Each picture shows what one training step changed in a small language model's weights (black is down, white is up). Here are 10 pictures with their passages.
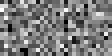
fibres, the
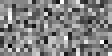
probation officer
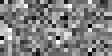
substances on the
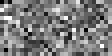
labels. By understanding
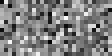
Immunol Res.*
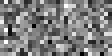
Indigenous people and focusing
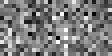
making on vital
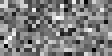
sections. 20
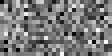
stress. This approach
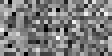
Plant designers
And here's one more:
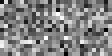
highly significant. This is
